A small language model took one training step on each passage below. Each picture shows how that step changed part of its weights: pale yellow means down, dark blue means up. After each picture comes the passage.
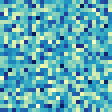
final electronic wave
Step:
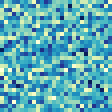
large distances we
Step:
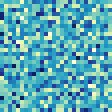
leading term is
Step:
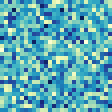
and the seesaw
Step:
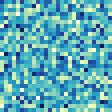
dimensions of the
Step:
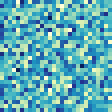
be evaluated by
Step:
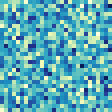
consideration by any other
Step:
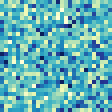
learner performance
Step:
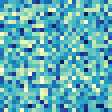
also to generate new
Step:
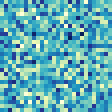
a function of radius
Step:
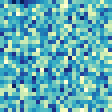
steps. The average
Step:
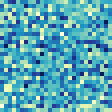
while the two other
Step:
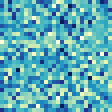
fibre during
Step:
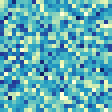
the PPO
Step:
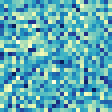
to the physical processors
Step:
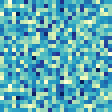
of the thermal
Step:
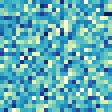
for continuity,
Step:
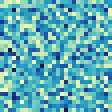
with lowest Na
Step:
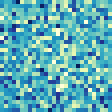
(e) and
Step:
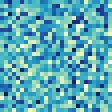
scale is normalized flux
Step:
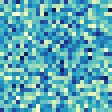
slime mould
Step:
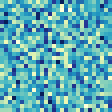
field (after
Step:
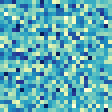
(1); physical
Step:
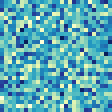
the immersive
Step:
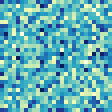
learning rate of
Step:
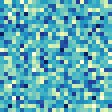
do so, the
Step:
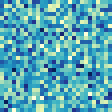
that they align,
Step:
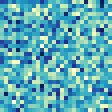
corrections are small
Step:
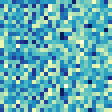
have been provided for
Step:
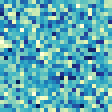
these observations with the
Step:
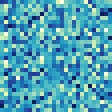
and biaxial properties
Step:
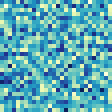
the droplet
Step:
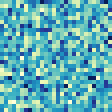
communication with a
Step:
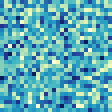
the first pressure
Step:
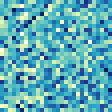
essential in
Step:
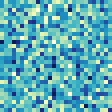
from cosmological phase
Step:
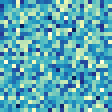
be influenced
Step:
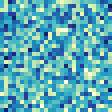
and decreases with
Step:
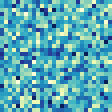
we really would
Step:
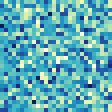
previous layer, and
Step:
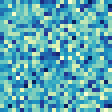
absent in the
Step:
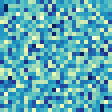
with arising
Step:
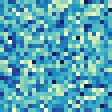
pinhole in
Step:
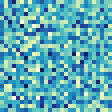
is the electrical
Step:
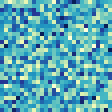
the society
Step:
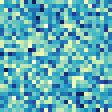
to half
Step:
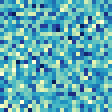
$x$ is also
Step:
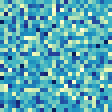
was discovered
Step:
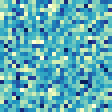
end, the
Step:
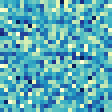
lack evidence
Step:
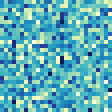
panel for
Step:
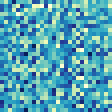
follow an approach discussed
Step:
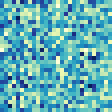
seen here: the
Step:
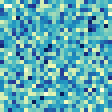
add edges between
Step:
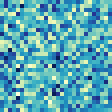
with light-based
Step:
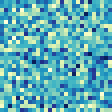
run of the
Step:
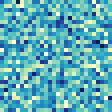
levitate at a
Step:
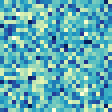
to minimize
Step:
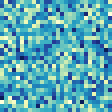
mass. So it
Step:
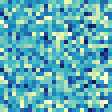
kinematic variables
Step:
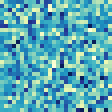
including packet
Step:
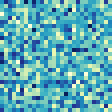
language model
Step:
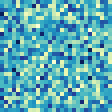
exploration during
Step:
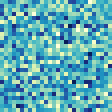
i) is consistent
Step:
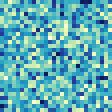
help make
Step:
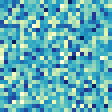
GPa which is
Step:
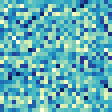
necessary to
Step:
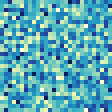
the linearity between the
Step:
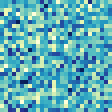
into a sum,
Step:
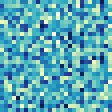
denotes the
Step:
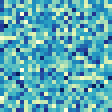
In the followings we
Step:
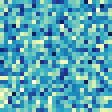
doublet is
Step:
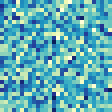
be easily
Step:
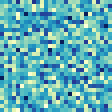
will deviate from
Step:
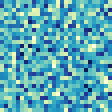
for the expression of
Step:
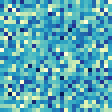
not functions of specific
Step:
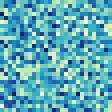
a binary
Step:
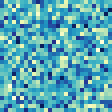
we review the
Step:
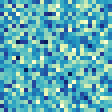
indicate that these systems
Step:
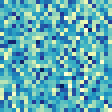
added number of
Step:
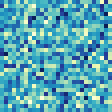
For picking up
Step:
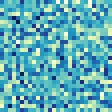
side of the
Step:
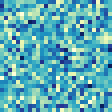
as in the usual
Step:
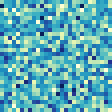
fraction of
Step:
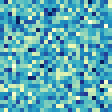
or current? This
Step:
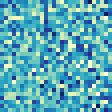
multi-dimensional dynamics,
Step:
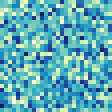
critical by our
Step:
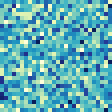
basis to determine
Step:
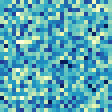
thus approximate the
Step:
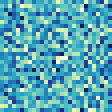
resistance and
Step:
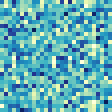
The value of the
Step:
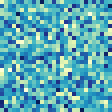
positive parameters. In
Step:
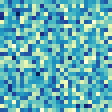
simplicity. The
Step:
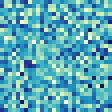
the present analysis, the
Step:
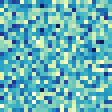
(b) with
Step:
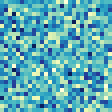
have a bound on the
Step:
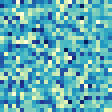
be a set of
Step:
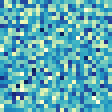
the cluster,
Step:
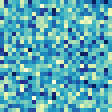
In summary,
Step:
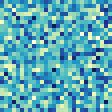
constant, it is
